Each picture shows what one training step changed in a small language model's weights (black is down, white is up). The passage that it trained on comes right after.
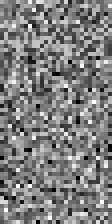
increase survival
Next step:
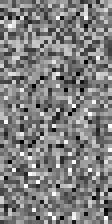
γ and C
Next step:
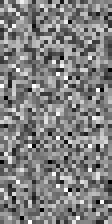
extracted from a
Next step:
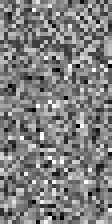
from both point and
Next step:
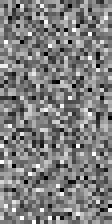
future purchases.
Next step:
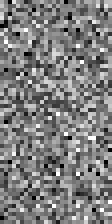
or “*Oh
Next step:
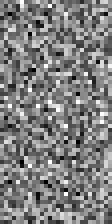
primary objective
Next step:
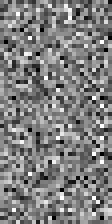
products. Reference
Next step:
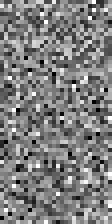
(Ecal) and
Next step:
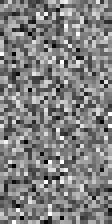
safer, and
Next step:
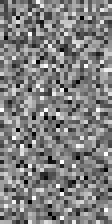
their performances.
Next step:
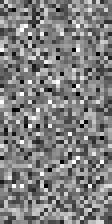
2. All studies
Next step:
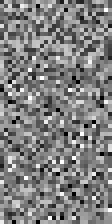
pain levels,
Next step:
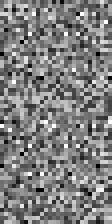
these regulatory
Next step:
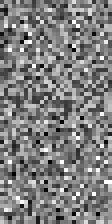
to highlight the
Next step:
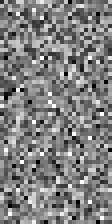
applied to the PV
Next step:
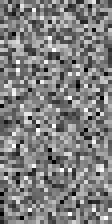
basis of the study
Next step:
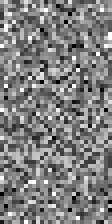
strong evidence for
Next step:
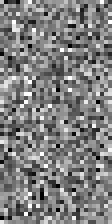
curvature is
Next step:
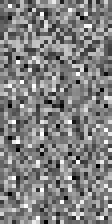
outcome of
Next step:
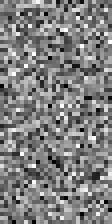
of 1% or
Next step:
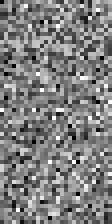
oils are
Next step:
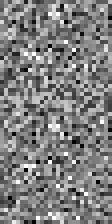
for at least 100
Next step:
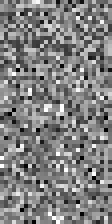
of intuition
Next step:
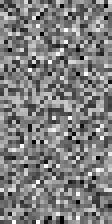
peau »
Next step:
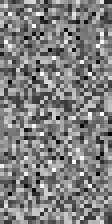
impairment and
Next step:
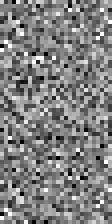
RTM mold
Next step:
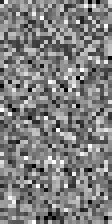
influenced by many
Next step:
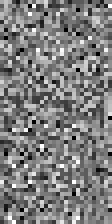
was significantly higher than
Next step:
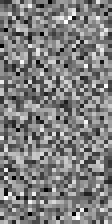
movement and
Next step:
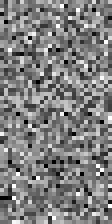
seen that the
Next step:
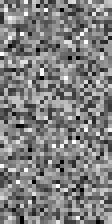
a total land area
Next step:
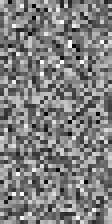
conventional method of
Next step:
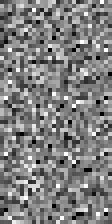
to ρ
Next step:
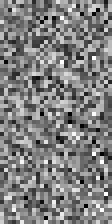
sorts. We make
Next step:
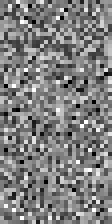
samples were determined by
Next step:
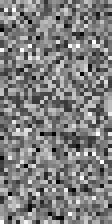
with walking
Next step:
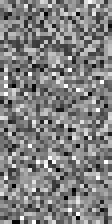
were structured in such
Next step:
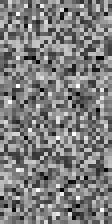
energy needs.
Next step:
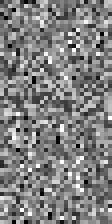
entails significant changes
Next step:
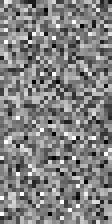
no conflict of
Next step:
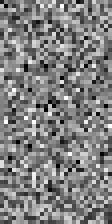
sink in.
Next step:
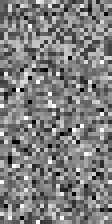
dataset, the same
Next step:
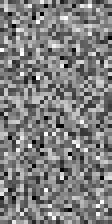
Processing systems,
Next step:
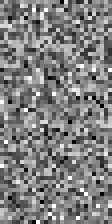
reduction wave at
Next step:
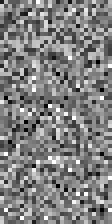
for climate
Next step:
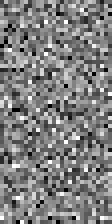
an Intervening
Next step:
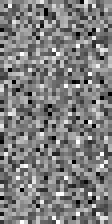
students' active
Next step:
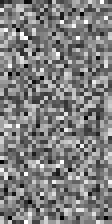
computational effort and
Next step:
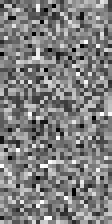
of depolarization
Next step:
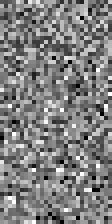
with users or formally
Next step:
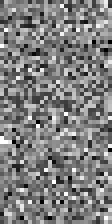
that promoting health
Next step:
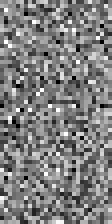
In *T.
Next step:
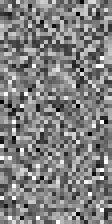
was second only to the
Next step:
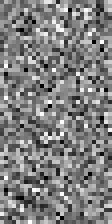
S.N. et
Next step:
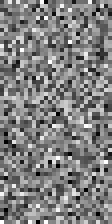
programmes and to
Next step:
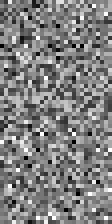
in shelf
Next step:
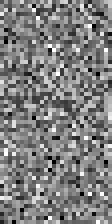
conditions and also because most
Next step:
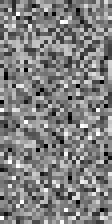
Fig. 3. The
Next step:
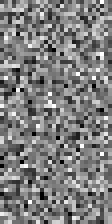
the two panels
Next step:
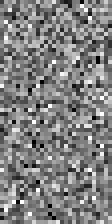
respect to the results
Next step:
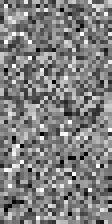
have a total digital
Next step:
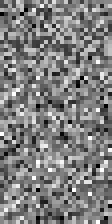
not be possible to
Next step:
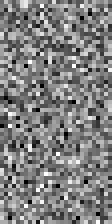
display include
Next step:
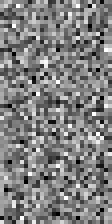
extra bias.
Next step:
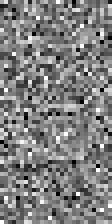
in Electrical
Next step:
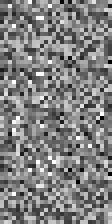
investigation of the
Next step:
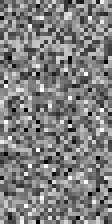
previous module and
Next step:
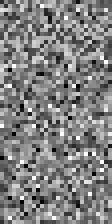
want to obey
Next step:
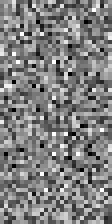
rational emotive
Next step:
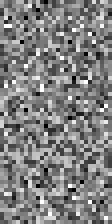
desired modification
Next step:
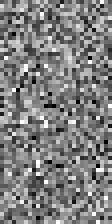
the violation of
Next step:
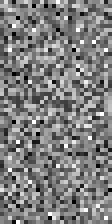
can perform to their
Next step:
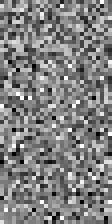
the company and during
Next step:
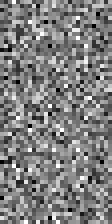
Gbps) with
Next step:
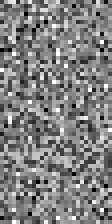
Object of study
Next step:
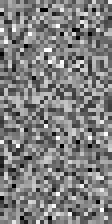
scenarios in
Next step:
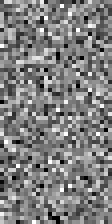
of Desa
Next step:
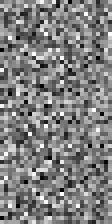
and RGM.
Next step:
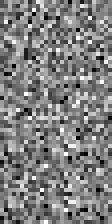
other WPs.
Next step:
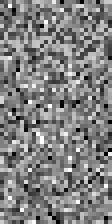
activities of small communities
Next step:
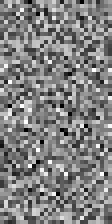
institution, 4
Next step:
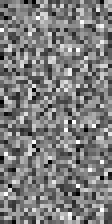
tags, shows
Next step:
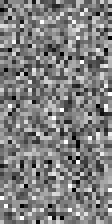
ordered distribution of
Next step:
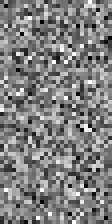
spectral data
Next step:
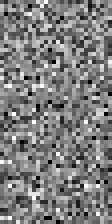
all its robust
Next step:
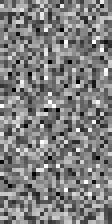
the future. The
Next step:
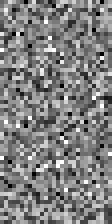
the world. The potential
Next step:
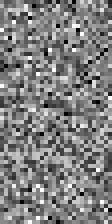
this study would serve
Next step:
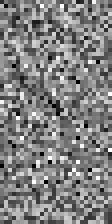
side of human
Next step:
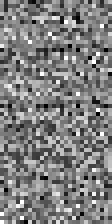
under intense
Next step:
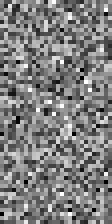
framework. Most systems
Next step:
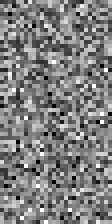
represent the views of
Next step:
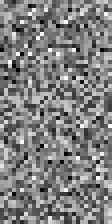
In Figure 2, it
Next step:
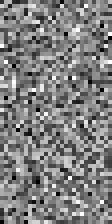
some Belinal products
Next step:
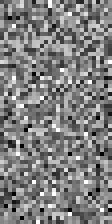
set specific goals and
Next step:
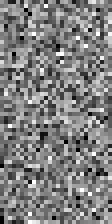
the origin is
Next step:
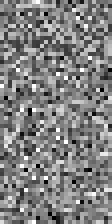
of unreacted
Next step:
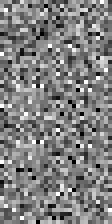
area At the
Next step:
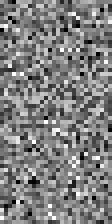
1 shows the characteristics
